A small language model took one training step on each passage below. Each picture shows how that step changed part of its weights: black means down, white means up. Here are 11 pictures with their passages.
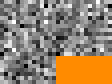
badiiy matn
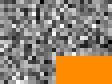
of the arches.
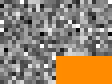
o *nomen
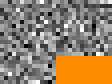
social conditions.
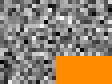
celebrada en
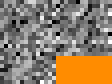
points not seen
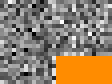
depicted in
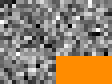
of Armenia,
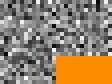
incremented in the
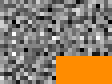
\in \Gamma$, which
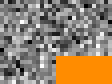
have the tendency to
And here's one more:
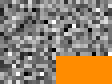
by unbarred.
